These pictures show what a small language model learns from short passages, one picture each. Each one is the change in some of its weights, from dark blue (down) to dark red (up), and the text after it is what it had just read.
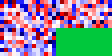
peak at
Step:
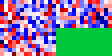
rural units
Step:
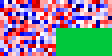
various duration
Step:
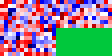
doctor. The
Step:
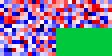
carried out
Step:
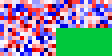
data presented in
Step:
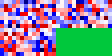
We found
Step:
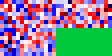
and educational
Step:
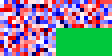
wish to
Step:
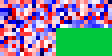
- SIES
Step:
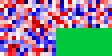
el inicio
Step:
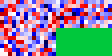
This notion of
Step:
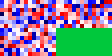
according to
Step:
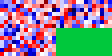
were being
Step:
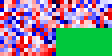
elevados en
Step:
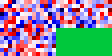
as the gap
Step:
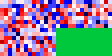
short white
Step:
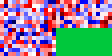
durante enero
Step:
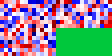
U o'n
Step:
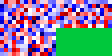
personas con
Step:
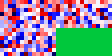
As such by
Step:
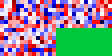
was measured
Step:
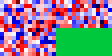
a motivação
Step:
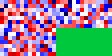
of Vani
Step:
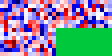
the variation of
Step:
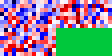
to AI image
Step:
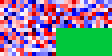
связи с
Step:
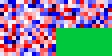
The results show a
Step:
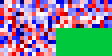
did not
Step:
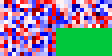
informações ou
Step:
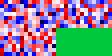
strength of
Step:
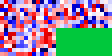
the methodological
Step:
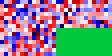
along with
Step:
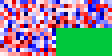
staffing and
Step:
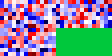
for housing
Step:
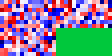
consider that the
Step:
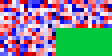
environment. It
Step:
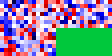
conscious use
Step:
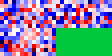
yang ada di
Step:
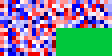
the vector
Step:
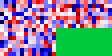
to support the
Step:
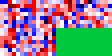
properties of
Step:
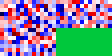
the included
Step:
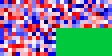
a single
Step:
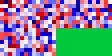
policies in
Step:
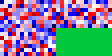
что оно
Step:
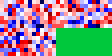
for Breast
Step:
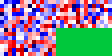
to image
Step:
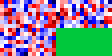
these approaches
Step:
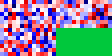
com Informações
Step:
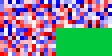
at very high
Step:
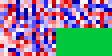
composition of
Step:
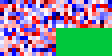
research method in this
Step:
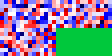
action, it
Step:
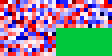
respeito do
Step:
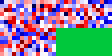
due to
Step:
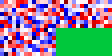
entrada a
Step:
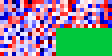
utilization of
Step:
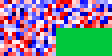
en el cual
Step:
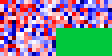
item 2:
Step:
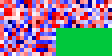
norms is
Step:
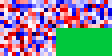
to live in
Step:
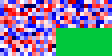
course of
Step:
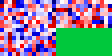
earth material
